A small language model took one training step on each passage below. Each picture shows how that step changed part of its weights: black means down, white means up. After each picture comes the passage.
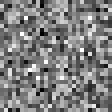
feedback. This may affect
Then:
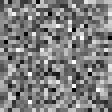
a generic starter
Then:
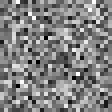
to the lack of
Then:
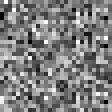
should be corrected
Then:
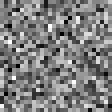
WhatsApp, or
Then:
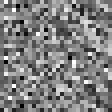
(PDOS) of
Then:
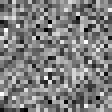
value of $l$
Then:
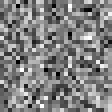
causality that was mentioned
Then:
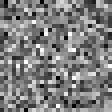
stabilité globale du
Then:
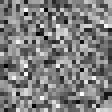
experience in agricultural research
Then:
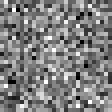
presented here, we highlight
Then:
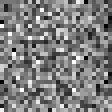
significant impact on load profiles
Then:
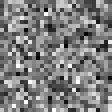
en Mirko
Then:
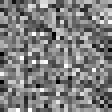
Pearson correlation 1
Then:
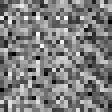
robust estimates of this
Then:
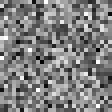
of $\cot
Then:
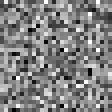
Based on this assumption,
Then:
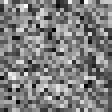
typical example around the
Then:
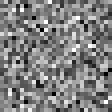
is a deviation from the
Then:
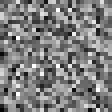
SSC model.
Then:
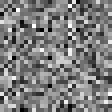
Elizie z
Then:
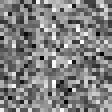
собой полосу
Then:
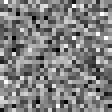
increase GFR rate and
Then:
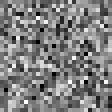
hydrodynamic fields.
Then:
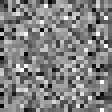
Boletín del
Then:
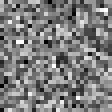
of waste material
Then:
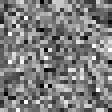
Brasil. PDS
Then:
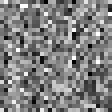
multi-body effects.
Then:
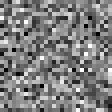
red shading), and
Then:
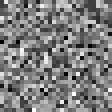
the maximal possible
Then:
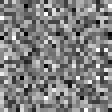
(3) binary
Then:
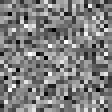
be smaller the vacuum value
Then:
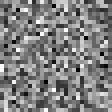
effectively and accurately
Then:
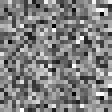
и проведению
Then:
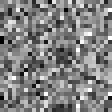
va vataniga
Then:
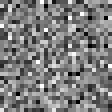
2 Assessment of
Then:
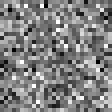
distância restante),
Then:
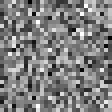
live model serves
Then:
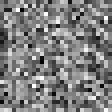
performances économiques
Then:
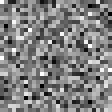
microplastics in
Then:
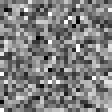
services, jointly sharing
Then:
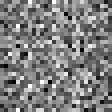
this study. The International
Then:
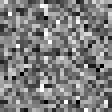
smart contracts
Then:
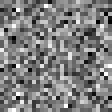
- haxsiy
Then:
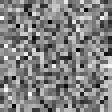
and 1 backward
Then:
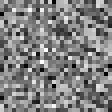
is not shared by
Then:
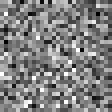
w ciągu
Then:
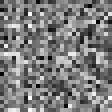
- Falta de
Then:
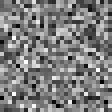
could potentially indicate constraints
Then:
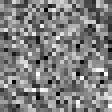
agree to implement likely
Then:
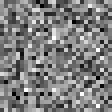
of the ER
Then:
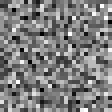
Finely ground samples of
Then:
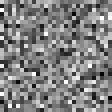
boshqarish va
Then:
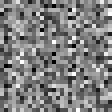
contradiction to their
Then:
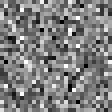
other text-based
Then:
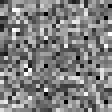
under the unity of
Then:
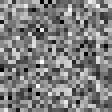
the second item
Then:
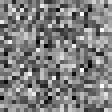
scripts to
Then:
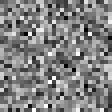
mixed state is separable
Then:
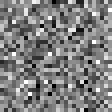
Thus initial fringe
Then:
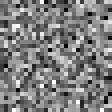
social and economic value and
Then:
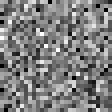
the dangers of
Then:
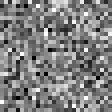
of the 2nd
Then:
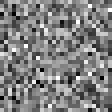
oshirish harakatlari
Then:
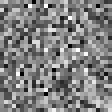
bending, τ -
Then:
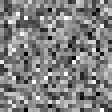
processes. Diffusion is
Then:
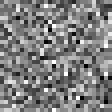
un mapeo de
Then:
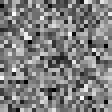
of mathematical physics which
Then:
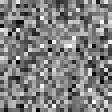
eigenvector is known
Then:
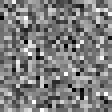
at an IACT
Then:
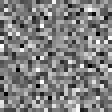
these straight lines are
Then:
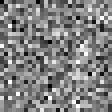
\maketitle %
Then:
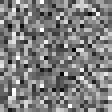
that deals with calculation
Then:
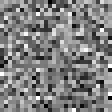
rats. The
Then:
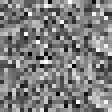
Yadav |
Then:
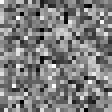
-meson decay,
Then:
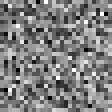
17 years old
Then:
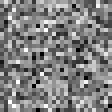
topological invariants from
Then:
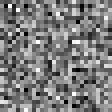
the beta 2
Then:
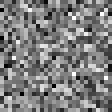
occupants' ability to
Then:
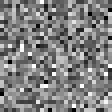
new in the comparison with
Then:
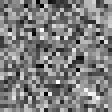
fixing the actual
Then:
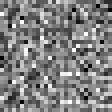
that p2p relationships
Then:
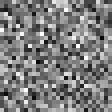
development of primary raw
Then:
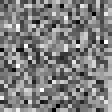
16. World
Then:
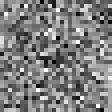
Park, who
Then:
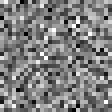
Curtain, has
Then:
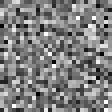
and concentration ratio $\Delta
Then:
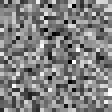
subsample 1, sum
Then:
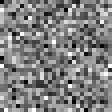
charged AdS black
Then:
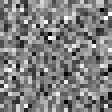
is classified to
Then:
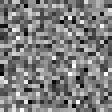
the internet are playing
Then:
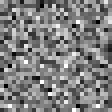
even they need to
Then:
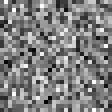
final step will be to
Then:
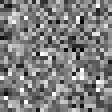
resistance system. In this
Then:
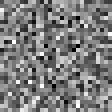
Region as a Center
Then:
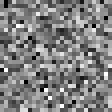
achieving a completion
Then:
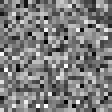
the actually collected
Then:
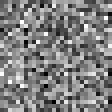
a transport supercurrent
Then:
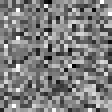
barrera del
